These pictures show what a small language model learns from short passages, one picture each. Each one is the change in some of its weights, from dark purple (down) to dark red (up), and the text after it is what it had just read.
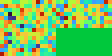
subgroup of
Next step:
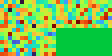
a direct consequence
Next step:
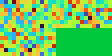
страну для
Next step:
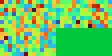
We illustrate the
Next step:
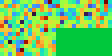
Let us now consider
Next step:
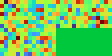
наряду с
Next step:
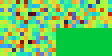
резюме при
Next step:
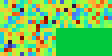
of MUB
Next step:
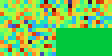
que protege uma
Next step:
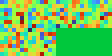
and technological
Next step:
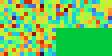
in the VR
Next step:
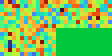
At energies of
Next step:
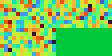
corresponding integration.
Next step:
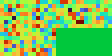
significativas en el
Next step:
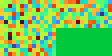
con el cuidado
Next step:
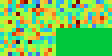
represented graphically
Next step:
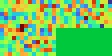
numerical simulations were also
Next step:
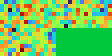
obtained integrals to
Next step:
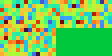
ratio between external and
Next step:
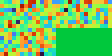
in ref.
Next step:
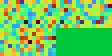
at single photon excitation
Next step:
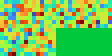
due to the
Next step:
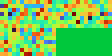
cycle is
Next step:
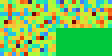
sous le
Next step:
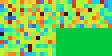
parameters of the average
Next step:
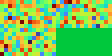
situación que
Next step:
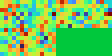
energy delivery
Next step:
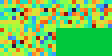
el fin de la
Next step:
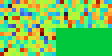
diğer bir
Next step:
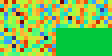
ponto de
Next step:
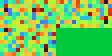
excitation wave inside
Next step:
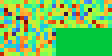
that both for
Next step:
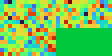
nima //
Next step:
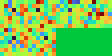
con goce de
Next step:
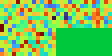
the ideas of
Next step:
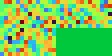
Pierre et
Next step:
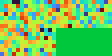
replaced with
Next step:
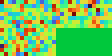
finite $N$,
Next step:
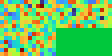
and the predictions from
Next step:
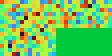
variation. On the
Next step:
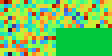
dos aparelhos
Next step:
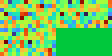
the pressure threshold for
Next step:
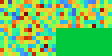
the contribution from
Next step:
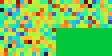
function. The integral
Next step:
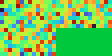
The objective of
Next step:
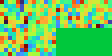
в изменении
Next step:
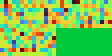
ada yang
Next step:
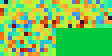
devem ser
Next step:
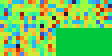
survival rate
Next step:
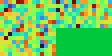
The formulation that
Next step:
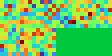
e verbos
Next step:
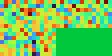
0$ will be
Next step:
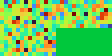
os efeitos da
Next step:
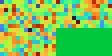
MOD è
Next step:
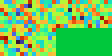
work show the following
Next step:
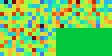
на зміну
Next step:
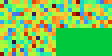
sur la mise
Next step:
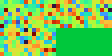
clear that current approaches
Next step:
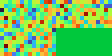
will lead to an
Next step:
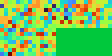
to the board
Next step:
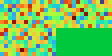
materials to create
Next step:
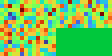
fine tuning of
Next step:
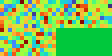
the work to be
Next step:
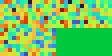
without any parameter,
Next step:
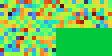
it is equal to
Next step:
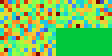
the limiting case
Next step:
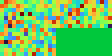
problems, visual
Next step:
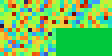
expected in practice.
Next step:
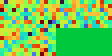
Закона №
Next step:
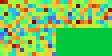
a different transformation
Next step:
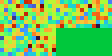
in the Table
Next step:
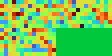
ish tarjima
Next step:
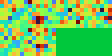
de OS
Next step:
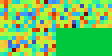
yo'li orqali
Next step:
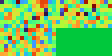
parameter PID yang
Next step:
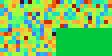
quantum mechanical
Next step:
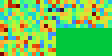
For example, some
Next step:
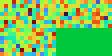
Sum of the
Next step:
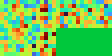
entanglement entropy
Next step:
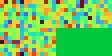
duta def'
